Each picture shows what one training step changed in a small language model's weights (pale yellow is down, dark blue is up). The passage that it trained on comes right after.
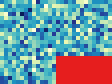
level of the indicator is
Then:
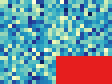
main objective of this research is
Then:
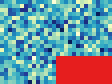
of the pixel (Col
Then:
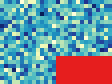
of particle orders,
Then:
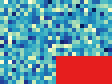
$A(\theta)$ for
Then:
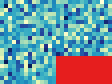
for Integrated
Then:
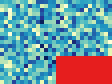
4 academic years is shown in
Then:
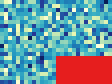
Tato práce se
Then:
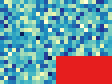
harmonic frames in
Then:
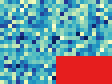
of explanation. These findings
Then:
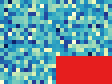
rather characteristic odor for
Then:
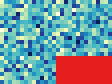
свою жизнь.
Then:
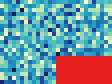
men dat niet dan
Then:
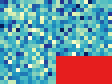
connected planar domains
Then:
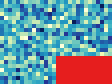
approximation techniques, such as the
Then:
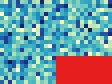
коштів у
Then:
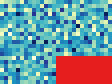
same as for the solid lines
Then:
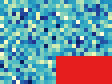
type II transformation which can be
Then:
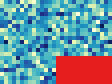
of gravity are usually very
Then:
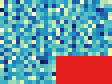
Higher than or equal to
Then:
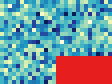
etadi. Bu orqali
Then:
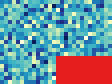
additional data to identify the
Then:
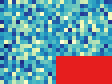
total equilibrium flux in an
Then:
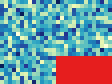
the lingua-creative
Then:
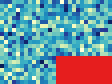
trás das partidas,
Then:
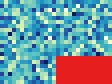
wieder 30 Tage
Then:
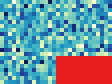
not consider this solution to be
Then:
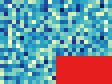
and interesting structure to analyze
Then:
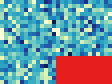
This is just the central result
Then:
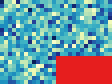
& Ulfah,
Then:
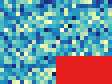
a través de un
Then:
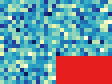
we give the expression for
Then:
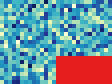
a halo is divided
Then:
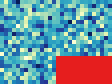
loss in Alice's
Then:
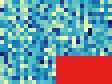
for YbNiAl
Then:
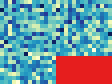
m_\nu \sim
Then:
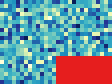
conducted on hospital-based
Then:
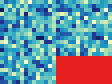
and angular velocity information at a
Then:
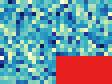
turkeys (6)
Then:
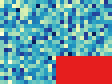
kOe$. becomes more
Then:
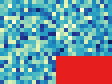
originating from a single
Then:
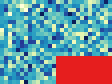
1 Hz). The dashed
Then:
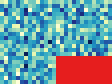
засади дослідження організації
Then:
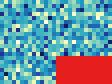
historical genre novel
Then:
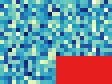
how $R_+$ at
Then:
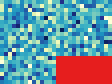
in Medan with permission
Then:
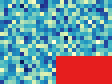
impossible to work in
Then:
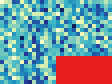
tested. However, this
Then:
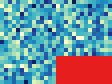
when the TLF is
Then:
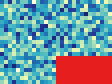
there was a growing interest
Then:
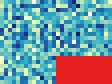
a modular prompt,
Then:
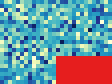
by the courtesy of
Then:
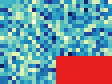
is contained in $\bigcup
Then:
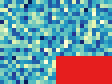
- 3D Multiscale
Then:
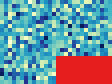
3 and Band 4 is
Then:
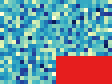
set with best parameters ($n
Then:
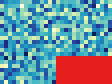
(Ahmad &
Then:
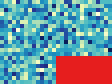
known in advance. We
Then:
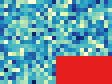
de riesgo por
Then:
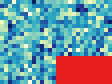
in Finland. Also
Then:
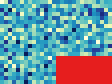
disease and improve physical and
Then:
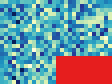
gap scenario - red line).
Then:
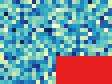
point d'écart avec
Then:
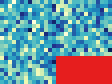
from a later map published by
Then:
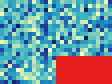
using a pessimistic
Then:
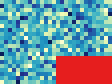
Schr\"odinger equation
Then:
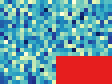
and average flux values of the
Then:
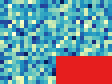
to aggression reveals that
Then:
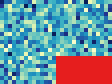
mentioned in the introduction there
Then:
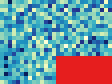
team (Verde et
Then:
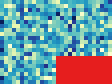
Ethics Questions
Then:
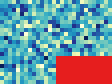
equipes técnicas
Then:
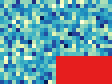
psixologiyasi va
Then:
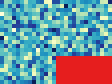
U-slot patch
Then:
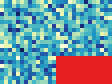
Offshore Wind
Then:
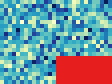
our system is unlikely
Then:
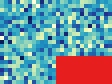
cell of the European Open
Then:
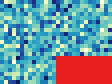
чаще были
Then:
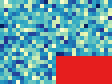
superiores, além
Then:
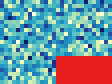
momentum large enough to enable
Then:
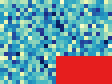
ferroelectric properties of
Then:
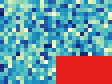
fields echoing this
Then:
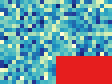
бу ҳолат
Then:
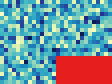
с другими
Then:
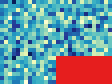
bilan ham sodir
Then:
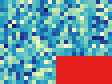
in a network. As
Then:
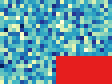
всех 24 часов
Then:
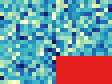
peak load. This was achieved
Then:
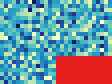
Algorithm as in
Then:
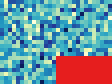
spin current [34]. It
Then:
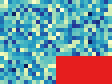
stress because resources are lost
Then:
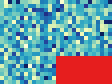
must be homogeneous, because
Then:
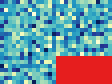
нашей стране
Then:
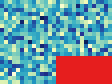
yuzaga keladigan
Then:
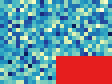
of both the ES and
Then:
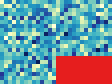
have your child. With
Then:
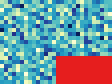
A. Nogga,
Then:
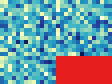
8S5P. This
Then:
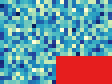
деятельность, в
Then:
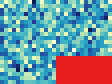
The loading sinusoid
